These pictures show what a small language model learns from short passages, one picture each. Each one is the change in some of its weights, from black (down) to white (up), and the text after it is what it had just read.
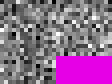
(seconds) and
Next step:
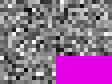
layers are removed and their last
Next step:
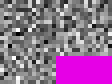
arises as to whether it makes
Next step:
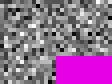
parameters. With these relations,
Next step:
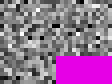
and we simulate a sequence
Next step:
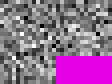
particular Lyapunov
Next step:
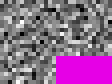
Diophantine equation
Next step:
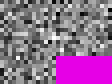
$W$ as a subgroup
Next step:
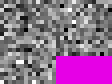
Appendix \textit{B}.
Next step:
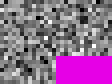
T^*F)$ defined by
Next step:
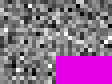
first term is a constant term
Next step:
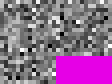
This resulted in 20
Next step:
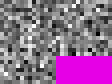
applied in the other two
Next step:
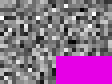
signals of $\cm$s
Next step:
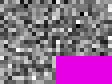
$u$ have been studied
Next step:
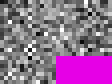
worth also reminding that
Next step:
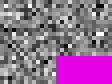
easy way to derive the force
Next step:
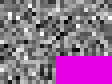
not trivial to generate a reference
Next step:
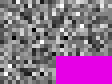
even though all angles $\phi
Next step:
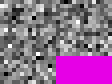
which satisfies $\mu_\Delta
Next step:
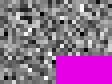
stochastic $n\times
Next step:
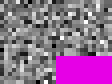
$X$ has a canonical
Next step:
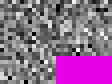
bundle whose general sections cut out
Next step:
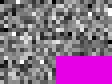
(b) and the derived
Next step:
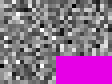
transform $\widehat{C}$,
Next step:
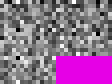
as the action of 32
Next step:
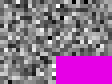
an evaluator, as we
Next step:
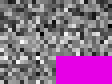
that the variance is a
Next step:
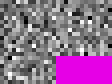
\item noise from the
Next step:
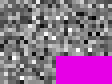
graph families from binary LCD
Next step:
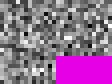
a computer is used to
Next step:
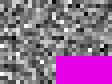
of evaluating critically
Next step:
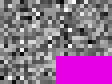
medium-induced gluon radiation
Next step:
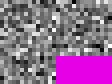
at 77 K and it
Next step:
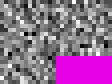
hence as a suitable proxy
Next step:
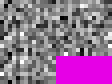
to classes of monomial
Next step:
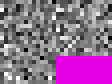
of 1 mV.
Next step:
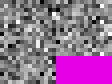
k$ constant, as
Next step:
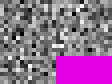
four variables $\{ \varphi,
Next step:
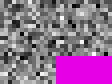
on the photon sphere in
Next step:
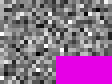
beautifully in section
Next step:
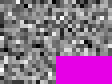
for $t\ge
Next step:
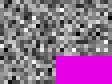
only possible choices. Then the
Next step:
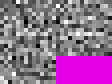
\cite{review}. A
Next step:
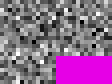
first relativistic correction to the
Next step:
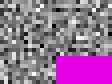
and are incomplete if
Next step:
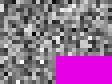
1$. Consider the event
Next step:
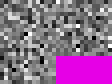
reachable if and only if
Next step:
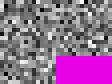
1\le n \le
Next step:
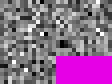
heavily limited because in
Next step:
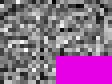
(Human Brain
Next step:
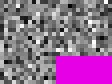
hatched histograms
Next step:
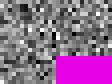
In 1D, we see
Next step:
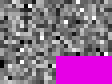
norm}(X) \leq
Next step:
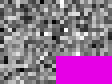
L^2$. Since
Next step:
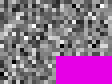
using them.\\ \indent
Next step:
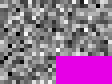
have a similar dependence on the
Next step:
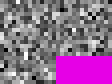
a number of children
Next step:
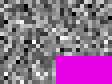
where $\cQ =
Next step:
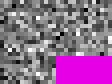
complex $\FC{I}$
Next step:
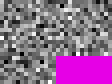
to improve the GW amplitude
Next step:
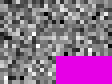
the monoidal product in
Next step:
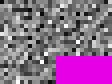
priori assumption and the
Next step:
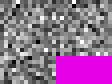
of $\gamma$ gives rise
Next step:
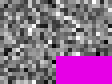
through decoherence in a
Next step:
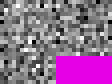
T_p$. In all
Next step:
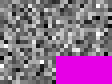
triple with common divisor,
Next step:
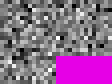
each representation can be obtained from
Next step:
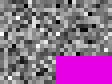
them abilities such as to
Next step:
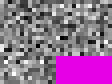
these homotopies has area
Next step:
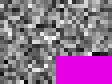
inverses let us look
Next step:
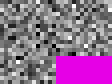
out and noise being added to
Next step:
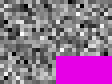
where $K$ is any
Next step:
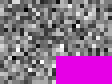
spectrum of virtual photons which scatter
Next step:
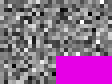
materials across composition, lattice
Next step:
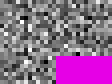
this alternative is not theoretically
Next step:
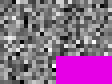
\alpha_1$. Let
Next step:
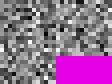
shares some similarity with
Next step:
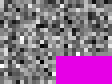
to control the error in
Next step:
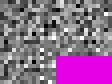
that we can only talk
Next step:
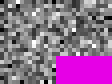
and (future)
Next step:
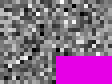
well log region. For a
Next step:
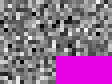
scheme to compare the uncertainty of
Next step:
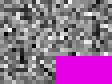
adjoint equation such that the constant
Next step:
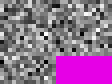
show snapshots
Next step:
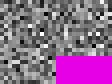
the stiffness smaller,
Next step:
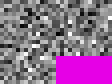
case scenarios can be computed.
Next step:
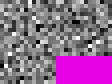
is seen over a small range
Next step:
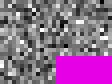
relate structures in 2D
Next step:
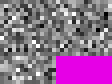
order $q$'' are
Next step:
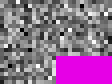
a word $W$ is
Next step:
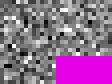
\max_{u \in
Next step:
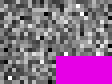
the same time, lets
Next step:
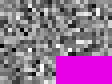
countable family of immersed minimal
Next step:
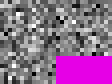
algorithm. The first assumption in
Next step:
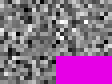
M. Waldman
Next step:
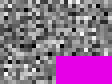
was supported by funds of
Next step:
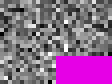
between claim type and evidence
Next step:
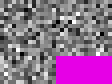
shows the network structure where agents
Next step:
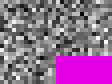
The following steps are illustrated in
